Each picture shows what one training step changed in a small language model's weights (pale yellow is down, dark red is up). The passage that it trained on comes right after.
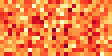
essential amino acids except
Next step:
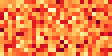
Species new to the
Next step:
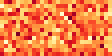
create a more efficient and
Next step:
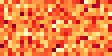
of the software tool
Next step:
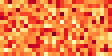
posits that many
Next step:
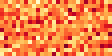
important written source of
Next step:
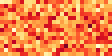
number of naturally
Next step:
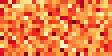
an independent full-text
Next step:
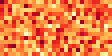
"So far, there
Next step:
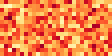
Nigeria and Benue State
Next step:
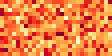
allow for controlled spatial organization
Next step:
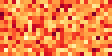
structure of these messages
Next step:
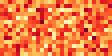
Research Data at least 20
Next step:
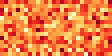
language and be understood.
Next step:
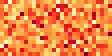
in wooden
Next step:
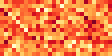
participants, and it has
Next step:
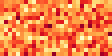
Somalia According to
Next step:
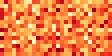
is being applied to the
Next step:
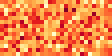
locative, while something
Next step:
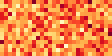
are incorrect in this
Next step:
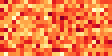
and the deformation
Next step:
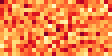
"Beginning January
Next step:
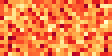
to speed up the process
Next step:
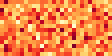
or Human Resources
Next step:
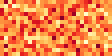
this for this period.
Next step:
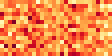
able to exercise their
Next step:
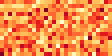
endovascular approach,
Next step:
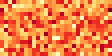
the Basic Science Research
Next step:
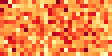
a "significant organizational
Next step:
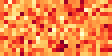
in relation to the resources
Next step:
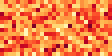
factors for the perception of
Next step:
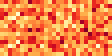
and swamp ecosystems.
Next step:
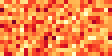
University of Medical Science,
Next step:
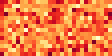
that, although mostly
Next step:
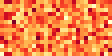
France) and segmented
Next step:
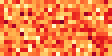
of recovery plans, including
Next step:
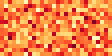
deeply ingrained
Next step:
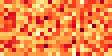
steel fibres causes significant
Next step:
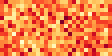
to prepare for
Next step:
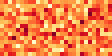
less than the set
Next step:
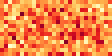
in the comparative graphical
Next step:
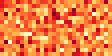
confirmed that the difference
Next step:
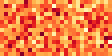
TPs with various
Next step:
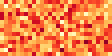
further by reviewing available
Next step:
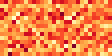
and serves as the only
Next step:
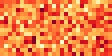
ALA (American
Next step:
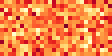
cure monitoring. Figure
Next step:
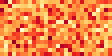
apart from day to
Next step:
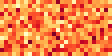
image of the detection
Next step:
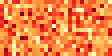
of global economic changes,
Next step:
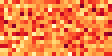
of structural components exposed to
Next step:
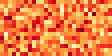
viruses including variants
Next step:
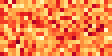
the bone, thus
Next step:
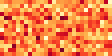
affect how children perceive
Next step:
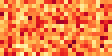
device and the number of
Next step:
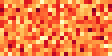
The research's respondents were
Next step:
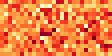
d : reference 8.
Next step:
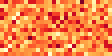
and contributed to finalizing
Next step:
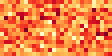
ssp : credman
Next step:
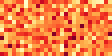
8] YES
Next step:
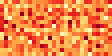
of membership functions in
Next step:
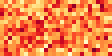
first six years of
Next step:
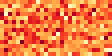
consisted of five
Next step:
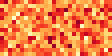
and various marketed
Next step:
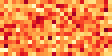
measurement of density and
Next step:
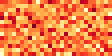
labeling 3.14
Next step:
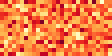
their costumes.
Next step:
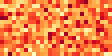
have larger value as
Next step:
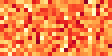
- Youtube
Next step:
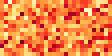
in order to make room
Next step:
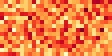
used to relate the
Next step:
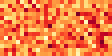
for 11 characters were
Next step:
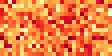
the last superficial
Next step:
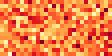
teachers for their child's
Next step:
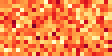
growth. However, for
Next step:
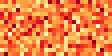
electron along the speed
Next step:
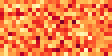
also explain the larger binding
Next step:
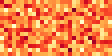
competencies and sustain competitive
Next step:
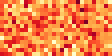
Authors' Contributions
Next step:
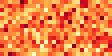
Karadag, as
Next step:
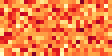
women by granting
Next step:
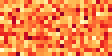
degree of this pollution
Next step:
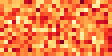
Based on that analysis I
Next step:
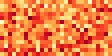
accessible in all Member
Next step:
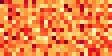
lifelong learning
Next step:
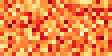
input is randomic
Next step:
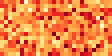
maize, soya
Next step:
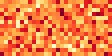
Four times kick was
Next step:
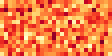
agreeing that Integration
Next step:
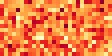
Values were expressed as
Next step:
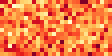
an unfamiliar
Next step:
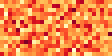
Edwards does with his
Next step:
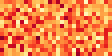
smooth. The smooth
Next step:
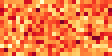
The measurement setup was
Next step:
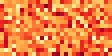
maturity of each area
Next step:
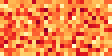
include flax,
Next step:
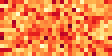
elements and coordination schemes of
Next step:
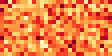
a storage unit and an
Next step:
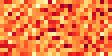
y Derechos
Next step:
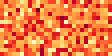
week of March 2021 and
